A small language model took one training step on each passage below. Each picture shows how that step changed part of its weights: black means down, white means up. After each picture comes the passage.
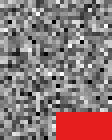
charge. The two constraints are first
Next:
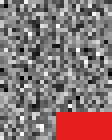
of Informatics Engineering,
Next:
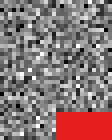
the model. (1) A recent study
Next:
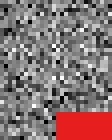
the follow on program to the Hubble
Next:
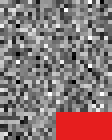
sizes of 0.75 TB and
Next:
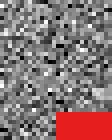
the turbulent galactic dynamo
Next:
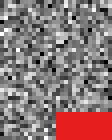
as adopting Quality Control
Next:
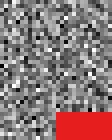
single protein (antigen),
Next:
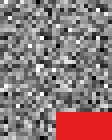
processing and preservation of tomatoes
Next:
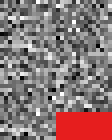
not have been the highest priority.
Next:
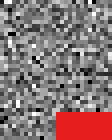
function $F(x, \bar{x})
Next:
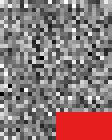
single intervention with ingestion of
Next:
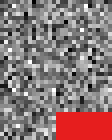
O & G on Oman's economy
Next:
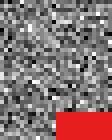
to the assumption that the strain state is
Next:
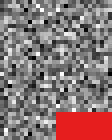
periodic orbits on which we are going
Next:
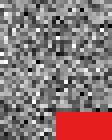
soliton microcomb}}
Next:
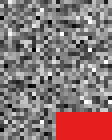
halo. The spots sometimes
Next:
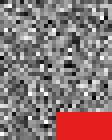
perforation of the MoS$_2$
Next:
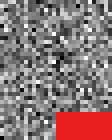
stress versus strain for
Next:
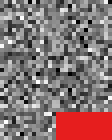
no calculations of $c$ for the
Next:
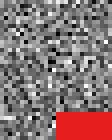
describes the full dynamics of the
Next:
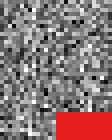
friends! If you have
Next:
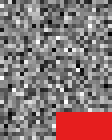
model \cite{sci} it is assumed
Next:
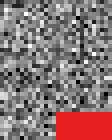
have a conclusive answer.
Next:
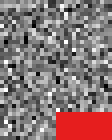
the excited states and radiation decay in
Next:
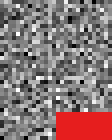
campaigns ranging from
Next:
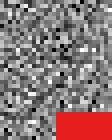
be attributed only to ethnicity
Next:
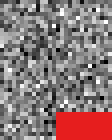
Review Birgit Mueller
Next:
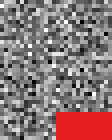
relation to each other. There are different
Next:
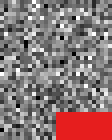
estimated ID for speaker
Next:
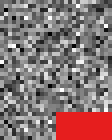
Northern European countries
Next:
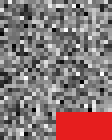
variance of perturbations. The set of
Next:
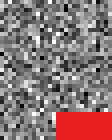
of energy-momentum conservation is
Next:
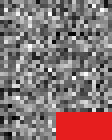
We can conclude that our new derived
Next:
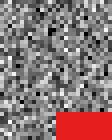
Through this approach, we aim to
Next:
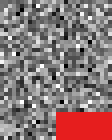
fluid. \textbf{\emph{5.
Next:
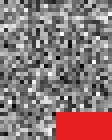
solar-composition gas (solar
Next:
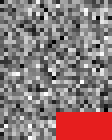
scoring. Recent work has studied
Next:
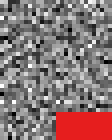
M. Cvetic, S. S
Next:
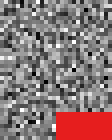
impact due to hospital isolation
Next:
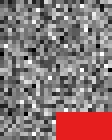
certain way. An example is a student
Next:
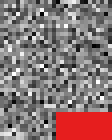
2: Automatic Taxiing,
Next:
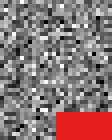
i Sulfur Point ki te
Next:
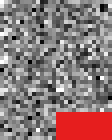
mining has gained popularity in
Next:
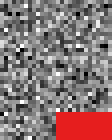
tasks not encountered during
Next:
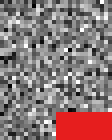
wall to form a colostomy, and
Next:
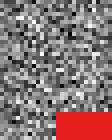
Pleural effusion is a relatively
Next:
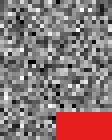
rest of the swimmer). The
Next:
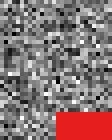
(0$\nu\beta\beta$) decay
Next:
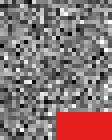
tracks of enterprises are
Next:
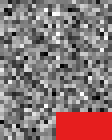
purchase and in many cases, a
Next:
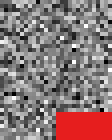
in India has increased both in rural
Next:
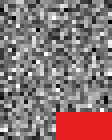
the magnetic field can be well approximated as a
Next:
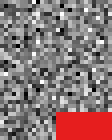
"common sense" (Said,
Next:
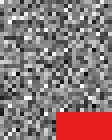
family environment and psychological
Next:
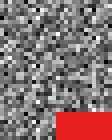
Harmonics on the $N$
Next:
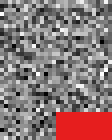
of structural glasses at
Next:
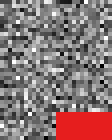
$1/\tau^2$ form and a
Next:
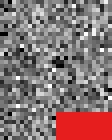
set up in the form of the electronic
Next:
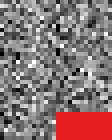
play a key role in fostering
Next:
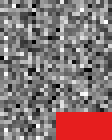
Integrated Autocorrelation
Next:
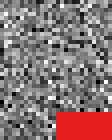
with the same speaker in one
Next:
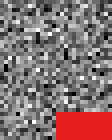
the CutFEM method Figure 1: Two
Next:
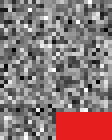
with gravity; and additional plasma
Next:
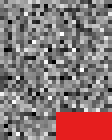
the existence of such fields and the
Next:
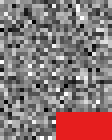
The model parameters are constrained to reproduce
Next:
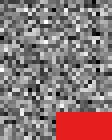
sources, transistors, resistors,
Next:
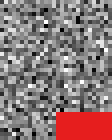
military crackdown
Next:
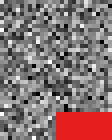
the monolayer case a vacuum
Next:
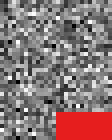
P_{in}(\lambda)}} d\lambda.
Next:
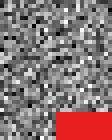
and allows to attenuate Eve's
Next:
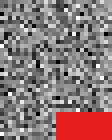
These are used to both increase accuracy and to
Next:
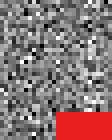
assuming a flavor $Q_4$
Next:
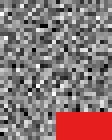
replication and transcription by
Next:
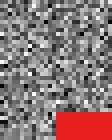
companies and local communities. This hot
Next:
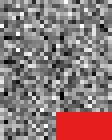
soil pH were also significantly associated with
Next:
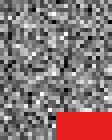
to its mean value is the energy reduction
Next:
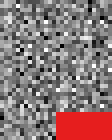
association with high-dose MLT to
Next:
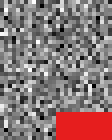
relational database structure for storing the
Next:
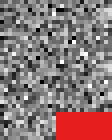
Lagrangian, the number and type of terms
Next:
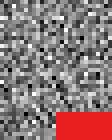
may also be important to hold the event in
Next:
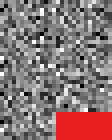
Zhang, L. Zhao,
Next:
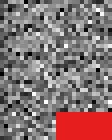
\eqref{eq:nominal}) of the
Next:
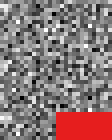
Confidentiality Protection}
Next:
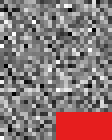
awareness, and willingness to
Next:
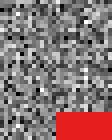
new version of the Constitution in
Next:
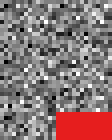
no conflicts of interest DATA
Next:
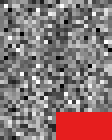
quantum state $|\psi\rangle$ is
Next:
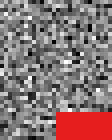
protective the decrease reaches
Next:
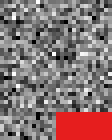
Aged women are more prone to
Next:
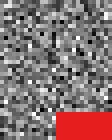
the same tungstate solution, with
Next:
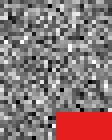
been obtained by cutting the expansion of
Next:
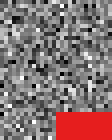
the titrimetric determination of
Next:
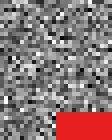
in the project. As defined in the
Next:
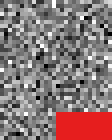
to confirm the hypothesis of
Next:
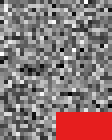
in the absence of any commercial or
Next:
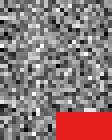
this was a real effect or an artefact
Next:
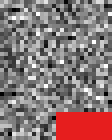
students may learn the skills and apply
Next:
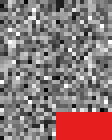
curtailment cost as illustrated
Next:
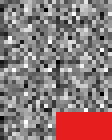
to implement for general use, especially with
